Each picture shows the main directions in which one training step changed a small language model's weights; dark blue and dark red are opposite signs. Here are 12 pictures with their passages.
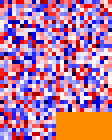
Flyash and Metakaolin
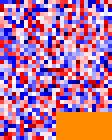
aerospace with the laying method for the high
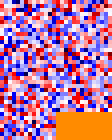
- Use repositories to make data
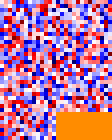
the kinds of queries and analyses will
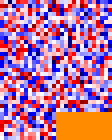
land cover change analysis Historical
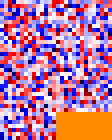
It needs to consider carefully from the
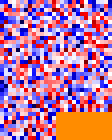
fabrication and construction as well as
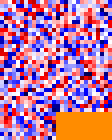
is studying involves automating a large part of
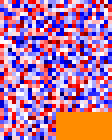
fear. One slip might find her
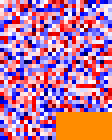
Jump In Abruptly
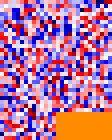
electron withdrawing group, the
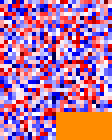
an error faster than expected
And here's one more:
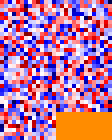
powder metallurgy.
